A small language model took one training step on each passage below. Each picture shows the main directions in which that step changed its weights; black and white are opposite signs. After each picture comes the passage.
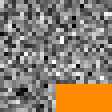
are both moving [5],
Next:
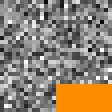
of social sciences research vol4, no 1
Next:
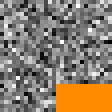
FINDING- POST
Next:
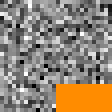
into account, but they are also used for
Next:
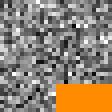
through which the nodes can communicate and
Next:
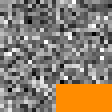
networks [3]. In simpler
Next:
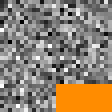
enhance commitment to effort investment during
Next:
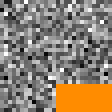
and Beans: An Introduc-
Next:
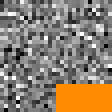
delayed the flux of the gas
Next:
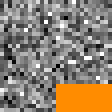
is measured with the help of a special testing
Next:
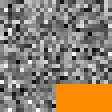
of certain details of the procedures for variation
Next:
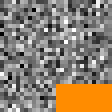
the automatic piano part plays
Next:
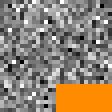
integer. In this paper, we
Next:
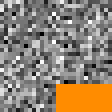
subjects. They found significant correlation of
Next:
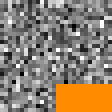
a comparison of the data obtained in the form
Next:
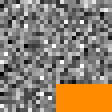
label ✓ Nutritional value,
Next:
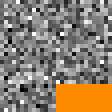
Please provide details about the financial
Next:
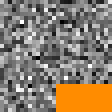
P - Prototype - DEC
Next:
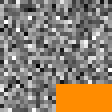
images will be non-linearly transformed
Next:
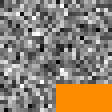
keeping a common cluster key could
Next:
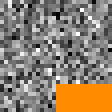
in IT and data management in that sector
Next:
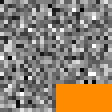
kitab, kahani,
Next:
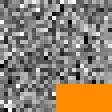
Fig. 10: Blackbox
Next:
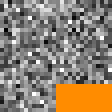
structure. This supports polymerization in
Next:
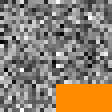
abcr GmbH) and
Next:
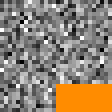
depression on admixture with a
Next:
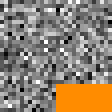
of an imaging luminance
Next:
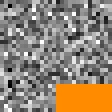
including pulse oximetry and
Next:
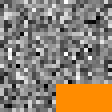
matrix B 27X27 are expressed in
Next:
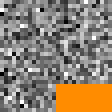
a dataset in DataRegistry Figure 15
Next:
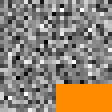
maritime environments until the
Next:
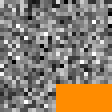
available for the download during the time when
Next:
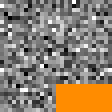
used as carbon storage when nutrient supplies
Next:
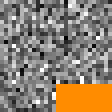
level and even the international level. International
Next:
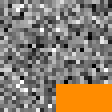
characteristics, and other factors. In order to
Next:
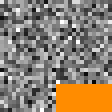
hub height (150 m for
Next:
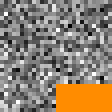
metal made wide lamp stand where four
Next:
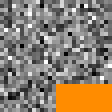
the future, the company is expected to maintain
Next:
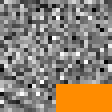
level]. [6] It is a method
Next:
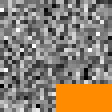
different AFB1 concentration. The
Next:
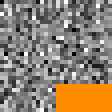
the extent utilization of google
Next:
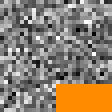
pre preparation related departments can see
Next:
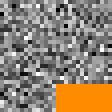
chemical industry, refrigeration is used
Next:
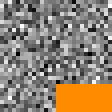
carbon ring in BC has an energy
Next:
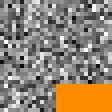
for a long period of time. Since
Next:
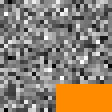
business process management? In: vom
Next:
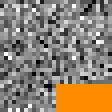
be given. Number of recommended daily
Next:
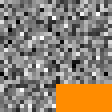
East : South : Please select
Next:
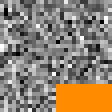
techniques use molecules that interact with the
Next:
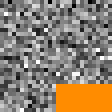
Computation (RMSE) The
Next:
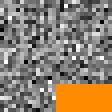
of sexes game, the number
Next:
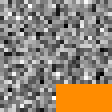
can optimize company profits [26].
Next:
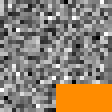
has provided a space for inventors,
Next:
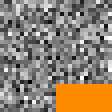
instruct, I will tell you in
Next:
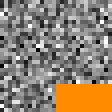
is around 58 kHz, which
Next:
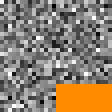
exhibited a more rapid, total
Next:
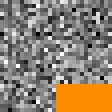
yearly In case of rejection,
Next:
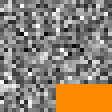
modern realities. The chosen European
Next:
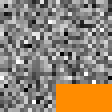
I stands for capital investment
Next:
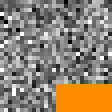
By seamlessly integrating online and
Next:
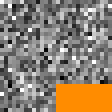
and pastoral scenes in
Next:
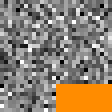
So, clearly, it is important to
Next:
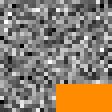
black grapes that undergo
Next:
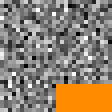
the South African unemployment
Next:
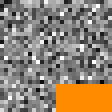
means. Scope Section - The policy should
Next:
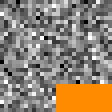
between various risk factors and seroma formation following
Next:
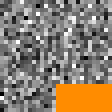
CRedit authorship contribution
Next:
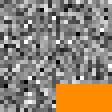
N_{\min} release from these
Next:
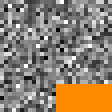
of the published work by those from the original
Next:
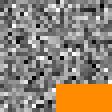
these complexes. References ¹
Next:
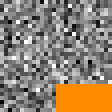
the 31st of May (read
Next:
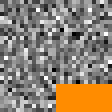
get back to him by dying.
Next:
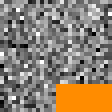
k .* The generating function being analyzed
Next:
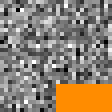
Situating ourselves in
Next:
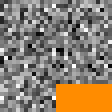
information on these species. This task is often
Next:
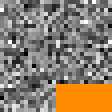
turn provides better mechanical properties by
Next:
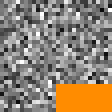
training, 64 % of the respondents have
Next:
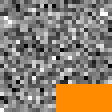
different bed configurations were
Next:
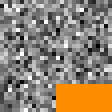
work. This fact is aligned with the
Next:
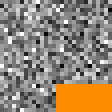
to cook. During cooking
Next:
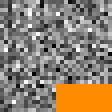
the relationship between employee performance and
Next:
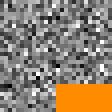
was already proposed by different authors,
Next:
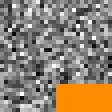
the world. After all, language is considered
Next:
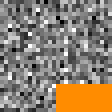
double transform of the stress ahead
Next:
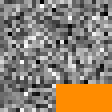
diet. - **Energy
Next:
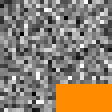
value in use, we have quantified green
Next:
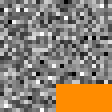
Out of 90 patients,
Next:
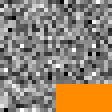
S. S. Handibag and
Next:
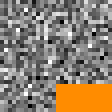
The present research work describes a
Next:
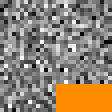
ABSTRACT Introduction:
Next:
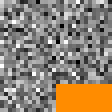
(Life Technologies, US),
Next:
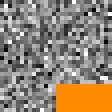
Ripening has been observed in our
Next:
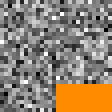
F – Literature search;
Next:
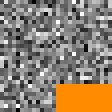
Stroke against the Background of
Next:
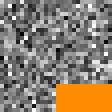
and plant growth, these include crop
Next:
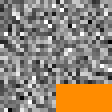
streaming camera. This will open
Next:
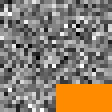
continuing work across numerous projects to
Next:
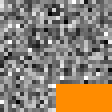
often undertaken outside of any
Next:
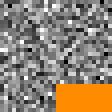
model-independent results presented, which are
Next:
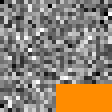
samples for 48 h and were
